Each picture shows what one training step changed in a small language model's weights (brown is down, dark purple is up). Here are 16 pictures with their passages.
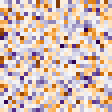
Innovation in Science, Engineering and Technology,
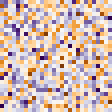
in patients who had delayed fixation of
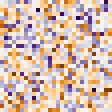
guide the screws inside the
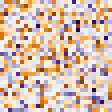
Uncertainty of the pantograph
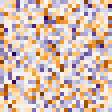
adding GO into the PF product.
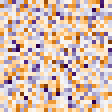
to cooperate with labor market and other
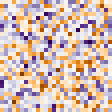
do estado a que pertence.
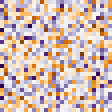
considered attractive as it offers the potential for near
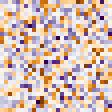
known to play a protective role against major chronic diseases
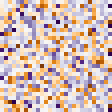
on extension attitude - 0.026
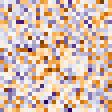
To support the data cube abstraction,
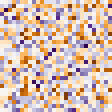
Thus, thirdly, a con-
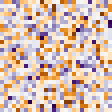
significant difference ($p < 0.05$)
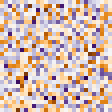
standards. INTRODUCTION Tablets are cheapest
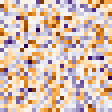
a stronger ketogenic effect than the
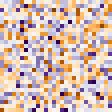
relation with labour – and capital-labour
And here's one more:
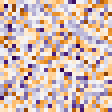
(C_i), and the weight coefficient of
